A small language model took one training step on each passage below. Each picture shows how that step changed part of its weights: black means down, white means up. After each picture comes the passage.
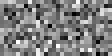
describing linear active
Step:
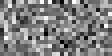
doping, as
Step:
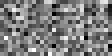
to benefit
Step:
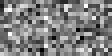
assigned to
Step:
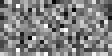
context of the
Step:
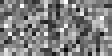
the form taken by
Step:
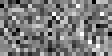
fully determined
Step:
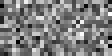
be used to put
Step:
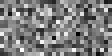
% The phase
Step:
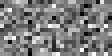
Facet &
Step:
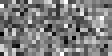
the nature of its
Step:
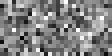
the linking
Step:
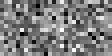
components as a function
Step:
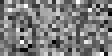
templates of
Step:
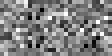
gas mixture,
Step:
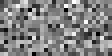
on photometry
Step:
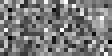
the power density which in
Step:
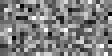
that the minimum of
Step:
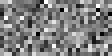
parties participent
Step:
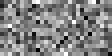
closely by
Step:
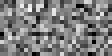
shows that structured
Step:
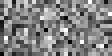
effort than the first
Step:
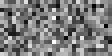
is away from
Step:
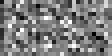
compared with observations.
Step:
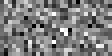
arrive at the
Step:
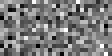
distribution density of the
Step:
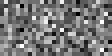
a mechanism which
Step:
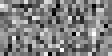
is sufficient for
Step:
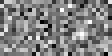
unit of stellar
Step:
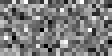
process usually
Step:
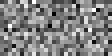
light client
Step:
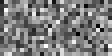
stations with a
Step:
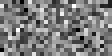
coherence be
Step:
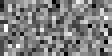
than 1, has a
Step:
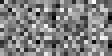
DRs between
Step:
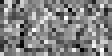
any one of ten
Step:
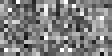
the background.
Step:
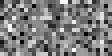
by the results of
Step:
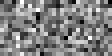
stored in the
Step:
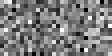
a certain range of
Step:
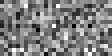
few days,
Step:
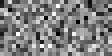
and conformity with
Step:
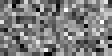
we need to compute
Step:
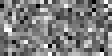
as the generator of
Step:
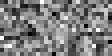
Electrical and
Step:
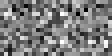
vertical stability is
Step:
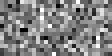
are displayed
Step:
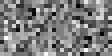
(Note that there
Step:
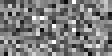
instability that
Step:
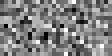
the MacPI
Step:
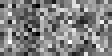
section. Since this
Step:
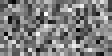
to account for
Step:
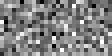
between human
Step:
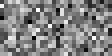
tags. These
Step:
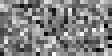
sufficient to
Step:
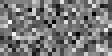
red boxes
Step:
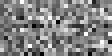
faster than the
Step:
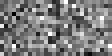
the string and is
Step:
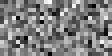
dimension, and therefore
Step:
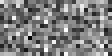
to the edges
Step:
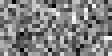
shell model
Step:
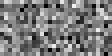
engines is a
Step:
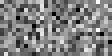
registries that
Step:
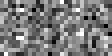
matter phases to
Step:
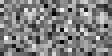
systematically lies
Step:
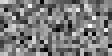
modulus of the
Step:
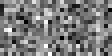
one is the total
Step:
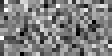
dark vector
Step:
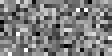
between the cuprate
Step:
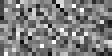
of images at
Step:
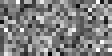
$X$ be a
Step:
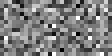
solutions of these
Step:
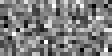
both baryon
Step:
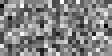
$k$ to
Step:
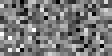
occurrence of
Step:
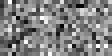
and the subsequent
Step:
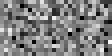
We note that the
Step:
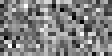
to focus
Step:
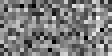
demonstrates a
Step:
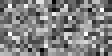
developed to
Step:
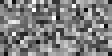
of overtones in
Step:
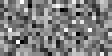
values of mass,
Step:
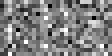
also the critical
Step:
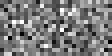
ways through which
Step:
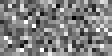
formulated as
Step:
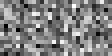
vertical and radial
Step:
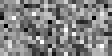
theoretical calculations
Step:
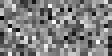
the \pla\
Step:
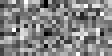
\ conjugate
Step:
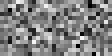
ACM Web
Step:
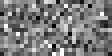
disorder or by
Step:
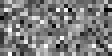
the Venue
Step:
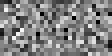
in Ru and
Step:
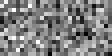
is an empirical
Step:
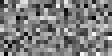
within the slowing
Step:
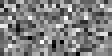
\hline JB1
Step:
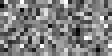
are the solutions
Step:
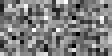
to the result of
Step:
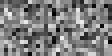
}\textbf {\bibinfo
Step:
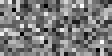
new Ising results
